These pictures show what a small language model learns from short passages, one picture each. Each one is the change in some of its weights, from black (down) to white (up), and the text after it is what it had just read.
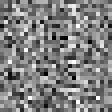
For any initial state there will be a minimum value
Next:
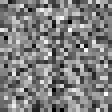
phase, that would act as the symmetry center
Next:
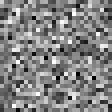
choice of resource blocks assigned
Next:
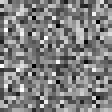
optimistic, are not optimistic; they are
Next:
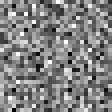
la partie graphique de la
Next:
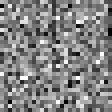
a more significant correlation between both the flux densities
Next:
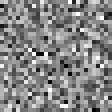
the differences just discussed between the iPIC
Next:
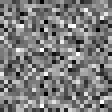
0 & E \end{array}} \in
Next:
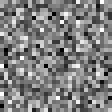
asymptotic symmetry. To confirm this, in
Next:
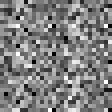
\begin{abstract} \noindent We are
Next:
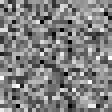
Sections IIIB, it is difficult
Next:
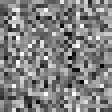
Therefore, equation \eqref{4.22}
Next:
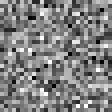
a half. The commonality between these
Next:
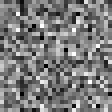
$K^1_x \bigcap
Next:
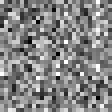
well populated and very cold streams
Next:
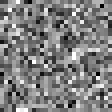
ordering $|S| \stge
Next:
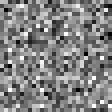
of the second resonant peak of the diffusion
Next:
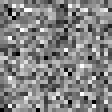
for $n\in\N$ and using
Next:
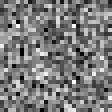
u\cdot V \psi_n dt
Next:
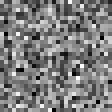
\emph{strings}, where a string
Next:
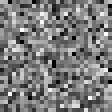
a {\it monomial chart} near
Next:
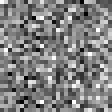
of molecular cloud formation, evolution, and
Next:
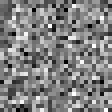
\cite{4}) for the proof of new
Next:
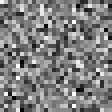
in the "upstream" region and
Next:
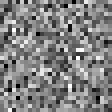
reminiscent of our observation in this
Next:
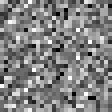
of exposure time was obtained on each of
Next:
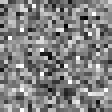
the dihedral $D_{2}$ symmetry
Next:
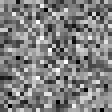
in $Q^\Gw_\infty$ and
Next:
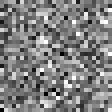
in the lattice version. Returning to
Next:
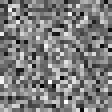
them to the zero forcing set. \item
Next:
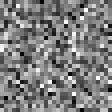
\TT\PP^n, \quad
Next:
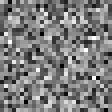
main idea of this article and it can
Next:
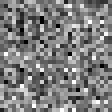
whose supremum norm bears a
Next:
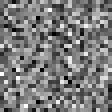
but by its spectral distribution, and that an
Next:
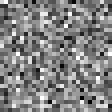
by the maximum energy reached in
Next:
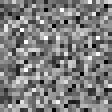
\cS_0'$ (refinable
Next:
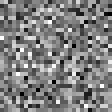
and 5k, respectively. Note how, as
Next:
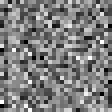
patients would result in smaller sample size
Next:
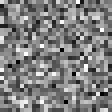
that rewards any swap that shortens
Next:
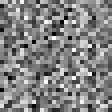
showcase the agreement with the simulation
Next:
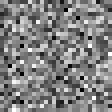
$P_n$ represents a number with at
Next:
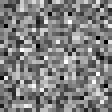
enough to decouple this static field.
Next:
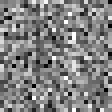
For the compliance simulations, we used
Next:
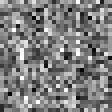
natural frequencies. A comparative study for
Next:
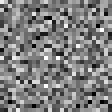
chemical abundances, like the
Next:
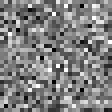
simultaneously from scratch and
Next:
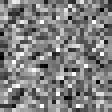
N_\alpha^B \pm \Delta
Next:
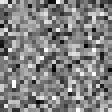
modules with projective dimension less than or equal
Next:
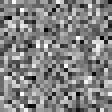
GARCH model. Moreover,
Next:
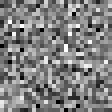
The $(i+1)$-th element of the
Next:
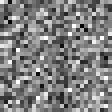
to define alternating quiver
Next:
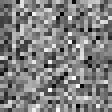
between $D$ and the log canonical
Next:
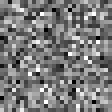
nonzero bounded solution $y$ to $\tilde
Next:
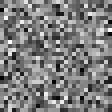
neutrino emission from the interior, resulting
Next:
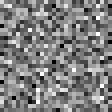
millimeter wave communication systems.
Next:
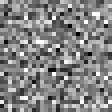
is applied with an adaptive dimension of the
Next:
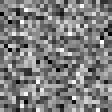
$\tilde m$ such that $$\tilde
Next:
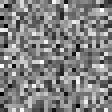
cores, thus leading to shifts in the
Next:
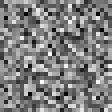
Skander Bahoura}
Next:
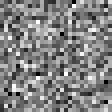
I$ is map such that for each chamber
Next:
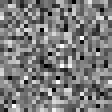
Environmental Policy
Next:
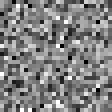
of this paper, we give the necessary
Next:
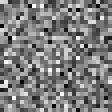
the lattice of all cotorsion classes.
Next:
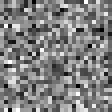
$W_{i \rightarrow j}$, depends only
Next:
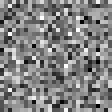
overall performance compared to CNN. This could
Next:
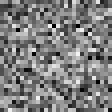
\dim M/\fa M\ $ then,
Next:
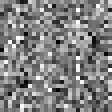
relation $ LH=LL^{\dagger
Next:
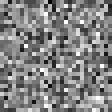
on a combination of several sensors
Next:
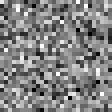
we have presented a backward calculating procedure to
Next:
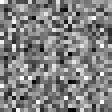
of the trees. The primary
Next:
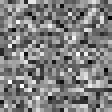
We would like to highlight that in this
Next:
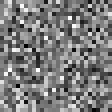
and Parseval if \,$A
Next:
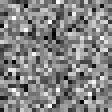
scalar curvature, $R$) and three
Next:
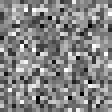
Low-Energy Event
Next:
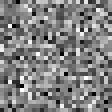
plot. Despite at short
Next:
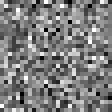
describe systematic measurements of the longitudinal
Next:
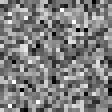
can lower the position of the $f$-level
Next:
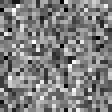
Column 6: Notes.\\
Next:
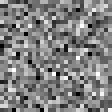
that the polarization of BFO at initial
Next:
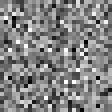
iteration), are in disagreement with
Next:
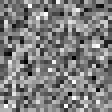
kernel that agrees with $\kk$ on
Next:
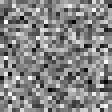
can be used to control the system at
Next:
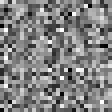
per polarization will be achieved by shifting
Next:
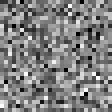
$\xi \left( z\right)
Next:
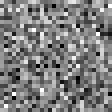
The surface brightness profiles of
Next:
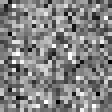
as $\b\to \infty$ uniformly for
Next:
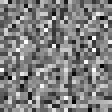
before building the coarse matrix.
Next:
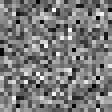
paper on Lauricella hypergeometric
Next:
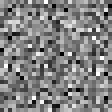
optical absorption is a possible experiment to
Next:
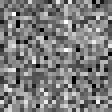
adatoms on the graphene surface can
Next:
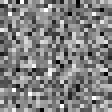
removed from $E_{0}$, the
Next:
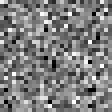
by the quantum simulations. We have shown that a
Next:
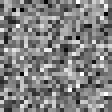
is observed in the ruthenate layer below
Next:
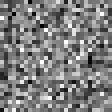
first order in the expansion $e^{\varepsilon
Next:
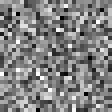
Graduate School, and the
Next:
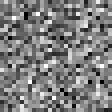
transfer after Bob has already seen it and then
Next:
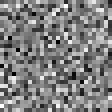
2023 | Kerenalli et
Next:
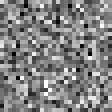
various regions of Amazon Web
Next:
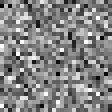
to vacancy aggregation in
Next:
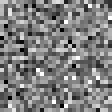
the ordinary Bernoulli polynomials
